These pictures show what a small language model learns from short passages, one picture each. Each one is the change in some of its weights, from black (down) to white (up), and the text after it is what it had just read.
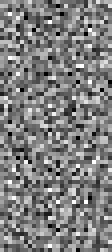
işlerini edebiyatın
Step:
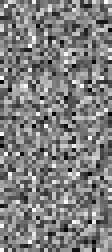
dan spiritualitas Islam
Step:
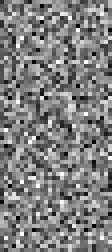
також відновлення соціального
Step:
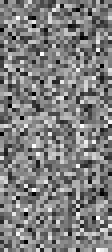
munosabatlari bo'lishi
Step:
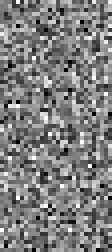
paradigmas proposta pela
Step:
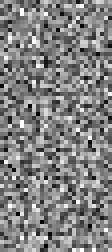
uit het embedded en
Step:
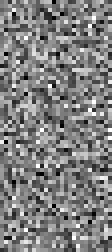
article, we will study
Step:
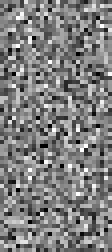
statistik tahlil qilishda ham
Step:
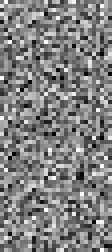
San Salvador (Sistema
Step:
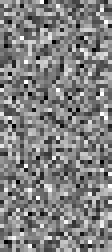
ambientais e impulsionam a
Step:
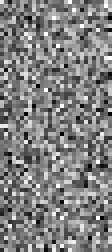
Jurídico da Atividade A
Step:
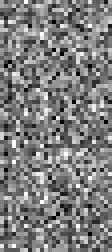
Юзага келадиган
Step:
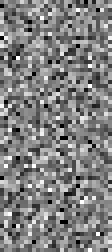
çocuğa vereceği
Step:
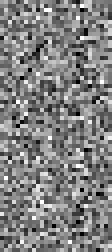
aniqlanishi mumkin. Malign
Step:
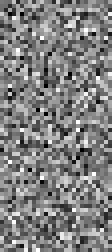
том числе способность к
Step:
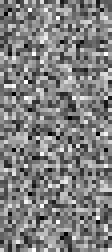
determinado tipo de actividad
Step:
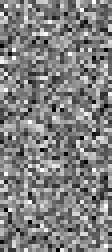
Turísticas (Universidade de
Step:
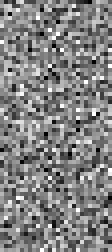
atıfla genel müsadere
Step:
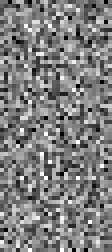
bu kutubxona barpo
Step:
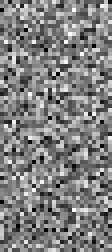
Autores: Isabelly
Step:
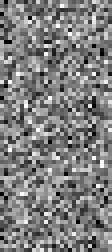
auf, die die Qualität und
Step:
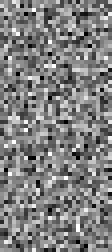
- Astuti, R. P.,
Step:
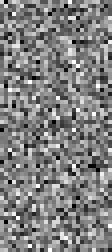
правило, используют в
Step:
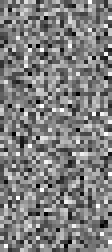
ücretsizdir ve gizli
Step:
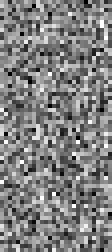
mayor relevancia y qué o
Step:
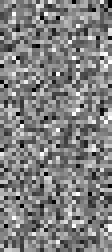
haqidagi ma'lumot besh
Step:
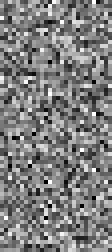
les extraits de cartes
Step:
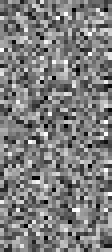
está totalmente de acuerdo que
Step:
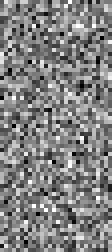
éste ha extendido sus
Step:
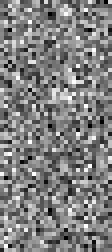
халқларининг замонавий
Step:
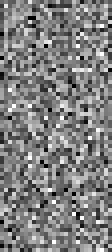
proporsional bog'liq
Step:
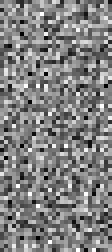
Arab tilidan kirgan
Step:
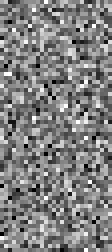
a lo diverso ya fuese por
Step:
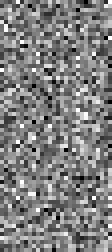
qilish uchun ishlatiladigan
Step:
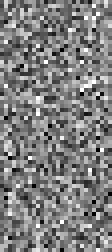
Daerah Loktabat,
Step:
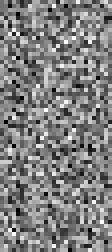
с. [*J. Cameron.
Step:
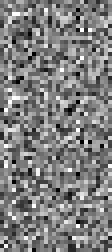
Полісся – 'ДК
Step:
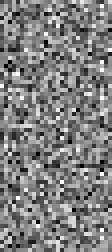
послідовною системою, а
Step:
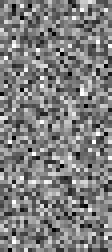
resultado de investigaciones teóricas o
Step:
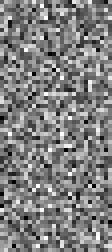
okraj bátovskej
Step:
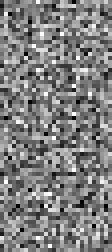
tener en las personas. El
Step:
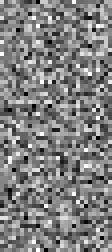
Nous sommes d'avis
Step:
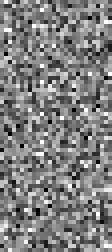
suponer también una relación
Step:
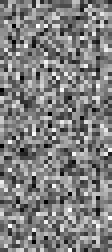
la orientación y los conocimientos
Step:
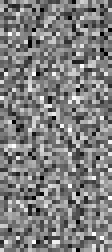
ham, jismoniy jihatdan ham
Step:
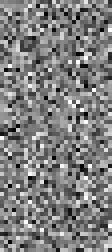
қобилиятларини ошириш
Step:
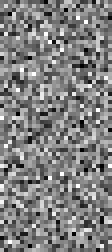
alfalfa en Characato,
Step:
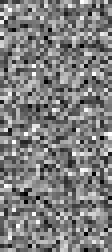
zal men juist door dit
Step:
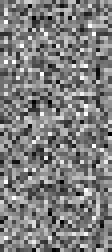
algún lugar exterior del
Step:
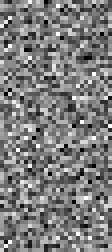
высоким ожиданиям
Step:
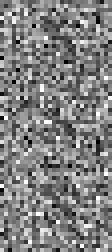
utilizados a lo largo de la
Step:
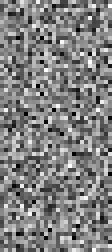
enzim bekerja aktif dalam
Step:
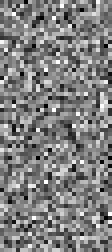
los espacios de colaboración y
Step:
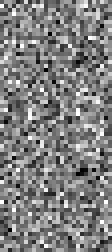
uchun mo‘ljallangan o‘yin
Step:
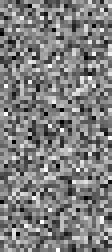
implementación del Proyecto
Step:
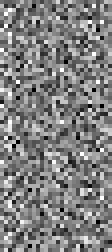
et leurs ami.es. La
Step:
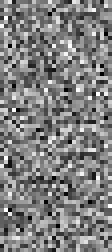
kooperatif merupakan salah
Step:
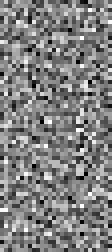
να έχουν
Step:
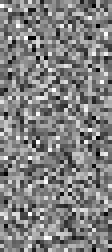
caratteri del notariato
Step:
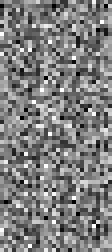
tener en cuenta que en esta
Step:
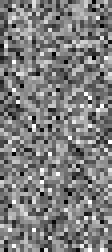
suv taqchilligiga duch
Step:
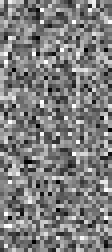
1900, cuando las ciudades
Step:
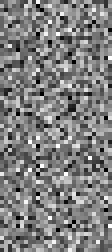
підкреслював, що
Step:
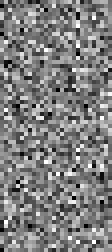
Пам'ять про нього
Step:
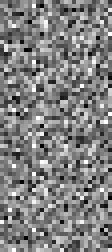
مدل مساحی -
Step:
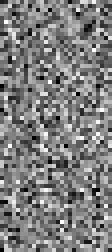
profissão promoverá uma
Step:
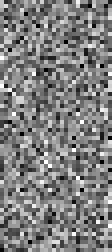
janubiy qismida va Volga
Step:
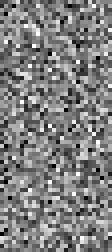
aktiv va passivlarni boshqarish
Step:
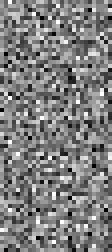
по приглашению, а
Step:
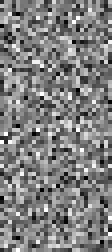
эффективной степени
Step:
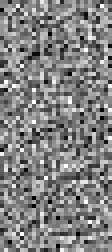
NO BRASIL Agência
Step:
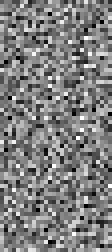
xarajatlarni aniqlash uchun har bir
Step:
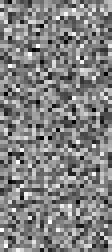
использует в своих
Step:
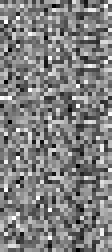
yanada boyishiga olib
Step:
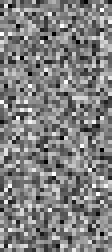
ona tilida ifoda
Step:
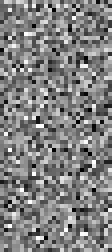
суғоришда назарий
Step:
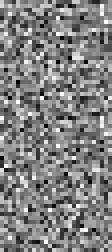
так как основой их формирования
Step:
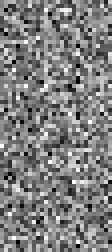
Ярославль: РИО
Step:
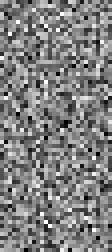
(81) Al respecto,
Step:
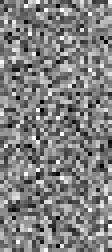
*Аболенский Ив.*
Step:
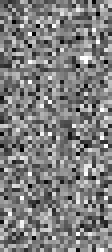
bo'yicha qazilma
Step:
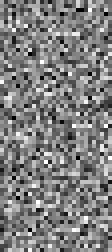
rubriques suivantes : -
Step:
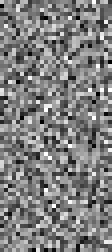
kerak. Kriminalistika
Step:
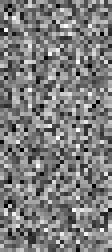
Іван Семенович
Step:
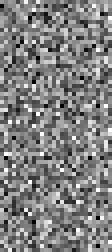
equipo desjerarquizado
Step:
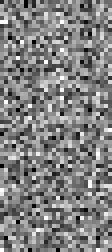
al. Vólvulo de
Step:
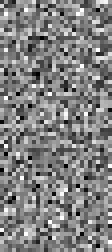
eliberarea factorului de
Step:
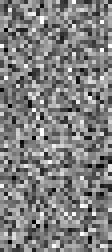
estimulación adecuada para
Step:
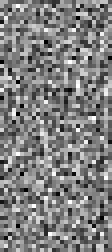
Sun'iy Intellektning
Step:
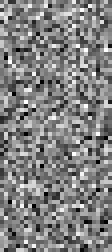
San Ramón, El Bosque,
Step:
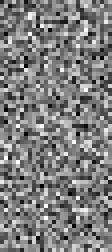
United Nations, 2023. 8.
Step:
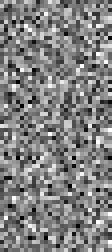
pedagógico e na divulgação
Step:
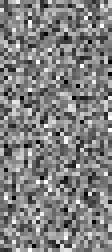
команді персональної
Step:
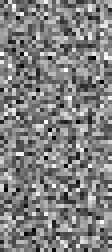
hafi breyst með
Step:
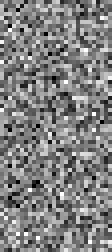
de 2001**. Regulamenta os
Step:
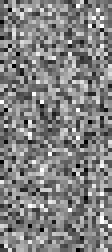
qush va hayvonlar yoki
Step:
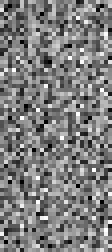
OF FUNDAMENTAL
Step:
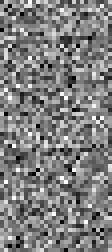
тюркского мира,
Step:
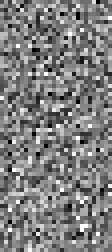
de Cultura Económica,
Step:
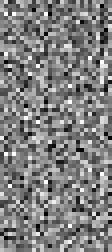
SANEAMENTO NA
